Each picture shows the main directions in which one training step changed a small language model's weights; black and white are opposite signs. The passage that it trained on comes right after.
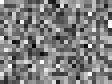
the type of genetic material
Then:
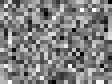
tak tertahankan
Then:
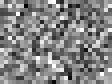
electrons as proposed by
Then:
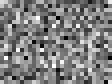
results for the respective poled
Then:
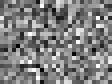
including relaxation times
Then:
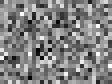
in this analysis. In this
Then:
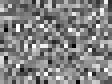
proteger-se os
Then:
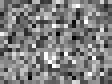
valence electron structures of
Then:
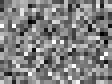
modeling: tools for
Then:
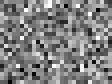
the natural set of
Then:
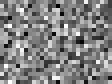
como tratamiento
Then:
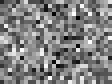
² Blade material
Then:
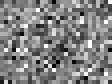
possible starting point
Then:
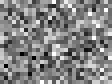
9. Если в
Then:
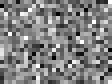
is due to Rayleigh
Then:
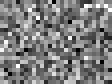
C1 and C2 forming
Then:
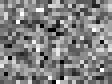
on published data following
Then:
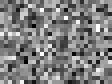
are considered. The
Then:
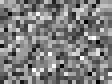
may be seen as an
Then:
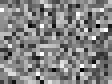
at the international level.
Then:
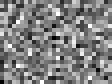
response [32] and
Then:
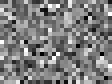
(orbital) models,
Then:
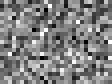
experimental images have even
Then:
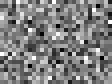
of the MOEW on
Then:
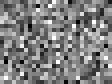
scholars of
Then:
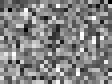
Tone Audiometry
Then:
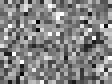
branches of
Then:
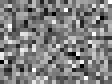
phenyl protons in the
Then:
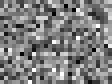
minutes Optical density
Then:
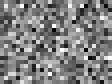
performed in the form of a
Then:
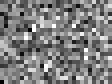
do not decay in the
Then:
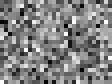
transport facilities is
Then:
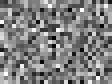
under mixed X,n
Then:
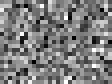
energy per atom error
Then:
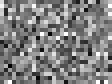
of Tanzania.
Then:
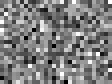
oralaridan kamida
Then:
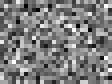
e qualidade de vida
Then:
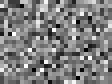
& Journal article \\
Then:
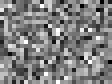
de Estudiantes
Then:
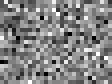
10 GHz which has
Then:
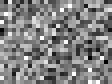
company considers that
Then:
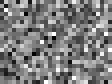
ҳар бир
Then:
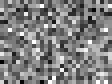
3. HPLC
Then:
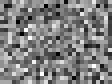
low energy $E\sim
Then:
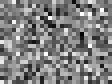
dibagi menjadi
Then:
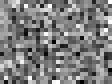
\end{eqnarray} where
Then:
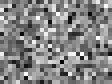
refineries) is the
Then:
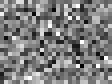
faça sentido
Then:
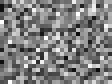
incising should be
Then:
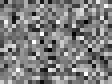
due to significant reductions in
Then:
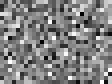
and policies that are
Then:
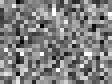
uchinchi o'n
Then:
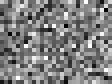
the operators ${\cal
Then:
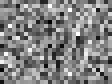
narrative about how
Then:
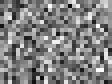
social media news shows a
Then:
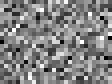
tell you about the
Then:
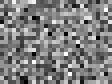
The signal distributions are shown
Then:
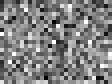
the contractor's
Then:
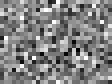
que nunca houve
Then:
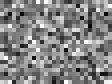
3D procedure is not
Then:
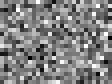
\mathbf{r} -
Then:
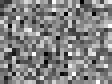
found that dental,
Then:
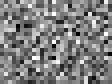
adherencia a la
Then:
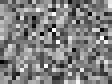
reduced fraction was
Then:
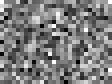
язык :
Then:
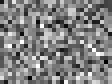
wells (QWs)
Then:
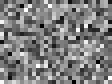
scenario, where we
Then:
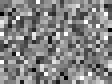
false vacuum
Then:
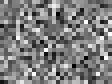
as $\mathbf{u}_k
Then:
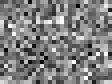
an average over events.
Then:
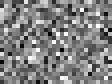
Widrow, "A
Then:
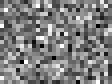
mutual overlap.
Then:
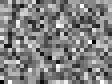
model in terms of quantum
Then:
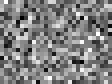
associated to possible
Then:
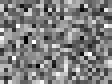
capitale si pone
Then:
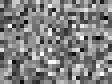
substitution lets us
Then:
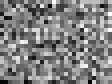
{\end{equation}} \def
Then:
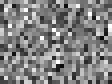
the correct amount
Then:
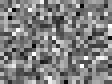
a pole for negative
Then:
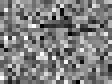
Palabras clave:
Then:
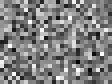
barchasi ma'lum
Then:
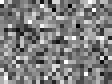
journal of Social
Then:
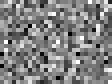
change connectivity
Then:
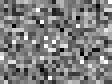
Availability The presented
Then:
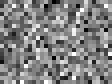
the generic form of the
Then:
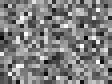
(3) Ability to
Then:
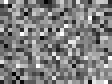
theory (Eq.
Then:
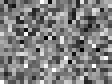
were presented either
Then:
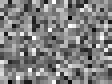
generic states has been further
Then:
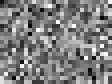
antennas, the
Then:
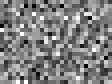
a weak 2D band
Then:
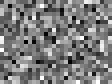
and discuss their research in front
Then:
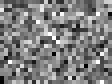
which diagonalizes
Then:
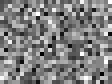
an inappropriate
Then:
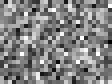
cured epoxy
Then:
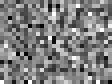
neutrinos and with
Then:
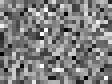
agencies, community
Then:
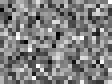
allow the recurrent model to
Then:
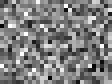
Lepton Flavor
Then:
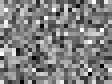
symmetry principles and
